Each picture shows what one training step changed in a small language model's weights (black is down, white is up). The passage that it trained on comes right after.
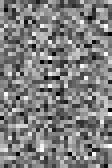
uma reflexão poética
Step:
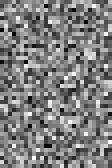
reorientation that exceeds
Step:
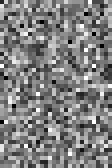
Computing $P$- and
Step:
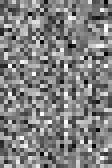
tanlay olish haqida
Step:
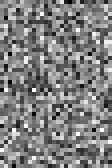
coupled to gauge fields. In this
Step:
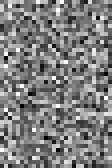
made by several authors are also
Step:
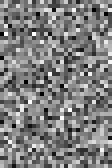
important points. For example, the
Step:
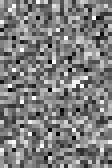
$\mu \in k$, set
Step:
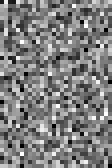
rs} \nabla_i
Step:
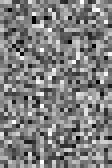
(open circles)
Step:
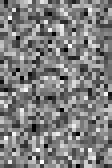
skew Schur functions
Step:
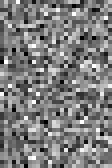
meros qilinadi.
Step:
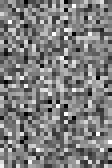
virtualisasi memberikan
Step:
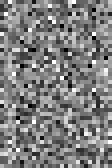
its hospitality during the
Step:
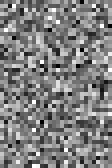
sathining pasayishi
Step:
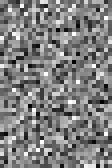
uslub o‘ziga
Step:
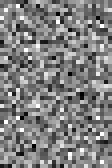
по адаптации на
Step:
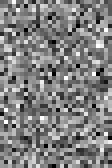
Outer planets:} For
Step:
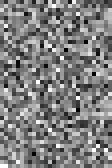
for PYTHIA initial conditions
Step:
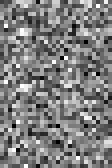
EMOS for most of the
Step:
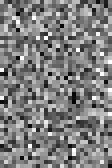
un échantillon brut
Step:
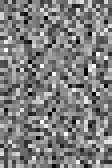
territorio en su
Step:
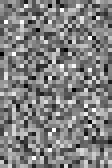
instrumental magnitudes
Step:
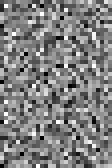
exist. It's nice to
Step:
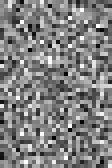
заболевания на
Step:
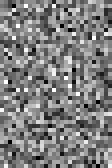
the hyperparameters and parameters of
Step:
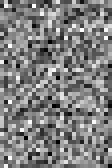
on all the data we have.
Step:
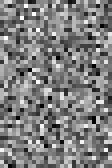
with external field $h$,
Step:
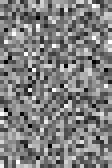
get series of certified lower
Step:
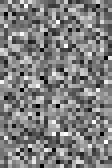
a short recurrence variant of
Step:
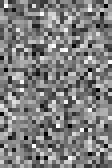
real-time decision making. For
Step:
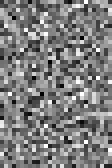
expusieron sus
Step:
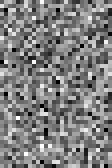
electrons. Before setting out to
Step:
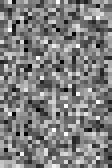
surface donor, neutral and
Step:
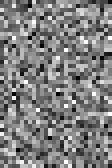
that used by previous NCSA
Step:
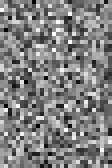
the number of gauge paths is still
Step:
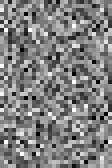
\infty} (\alpha_n
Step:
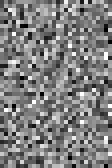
rivojlantirish yo'llari 636
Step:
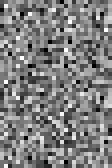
of the following are widely used
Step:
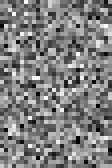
todos fazem parte do
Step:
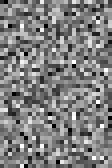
shift operator method even if there is
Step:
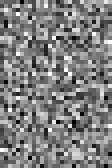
Medical Association and used
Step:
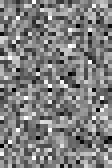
adere através de uma
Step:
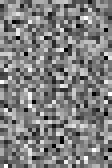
a special case of Theorem 5.
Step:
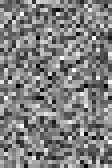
un mejor desempeño
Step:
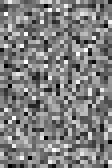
$A$ as a group of
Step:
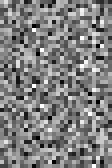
оянда бо
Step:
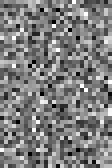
IceCube observations on
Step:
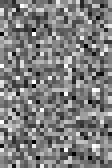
connected and projective algebraic manifold.
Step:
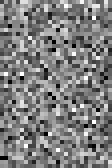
\item $G$ is
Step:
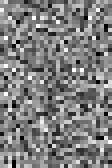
dieses Beitrags
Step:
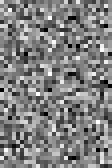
interações reais, mas sim
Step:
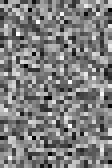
the ED linear responses at
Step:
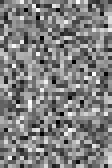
temperature (polarization) in each
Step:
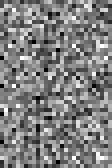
(a) displays the reference
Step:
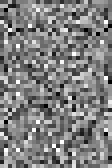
end, while the most accurate
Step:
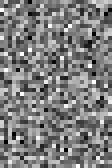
There exist very few results on mixing
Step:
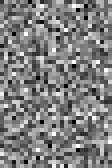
verification needed to define and
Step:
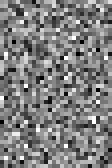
minimizer of $F$
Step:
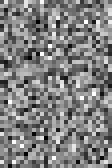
tuned to fit any objective
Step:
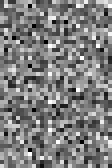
К. Жуков
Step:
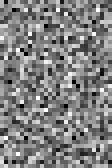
algebraic equations contains $9$ equations
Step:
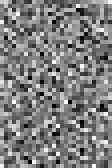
знаний была
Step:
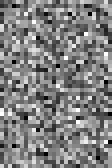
objeto de mediação o
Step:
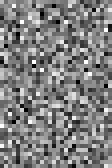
a sequence is an MPP.
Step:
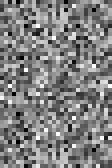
aniqlash va ularni
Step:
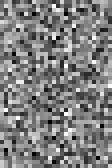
this setting then provides existence and
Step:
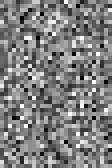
{\em Quantum Information and
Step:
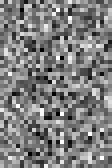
to the differentiation operator which
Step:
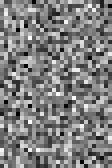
and integrate it into an adaptive
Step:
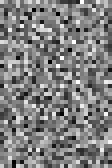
This bending annealing process
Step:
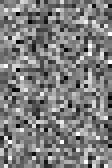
data in the infrared and
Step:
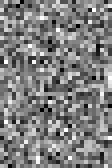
the superconducting columns.
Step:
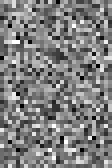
\begin{document} \maketitle
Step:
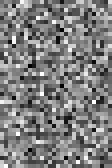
and sufficient conditions are derived for the
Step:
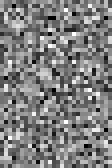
região (*die
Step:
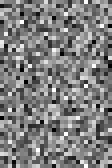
chiqarish potentsiali
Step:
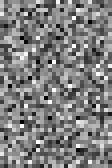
not be critically changed
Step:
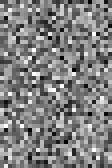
on the other would allow for analytic
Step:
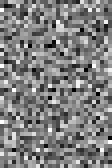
bifurcation functions
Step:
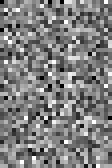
of solids under high strain
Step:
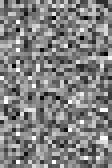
вне отделений
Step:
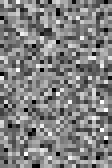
винограду; -
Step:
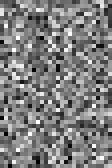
gas and dust in highly compact
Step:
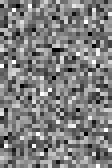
construtivos. Sobre essa
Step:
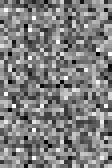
slits with respect to the
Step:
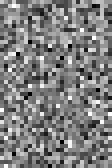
here reduce to the circular binary
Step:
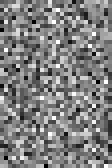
IP sensitive. \er
